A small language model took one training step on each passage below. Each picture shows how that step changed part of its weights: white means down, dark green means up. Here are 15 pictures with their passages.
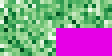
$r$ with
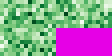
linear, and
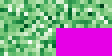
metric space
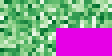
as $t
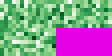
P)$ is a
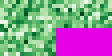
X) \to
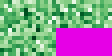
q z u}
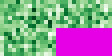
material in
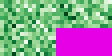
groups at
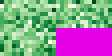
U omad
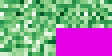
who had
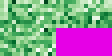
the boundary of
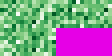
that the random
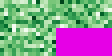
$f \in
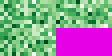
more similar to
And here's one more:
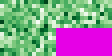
statale per
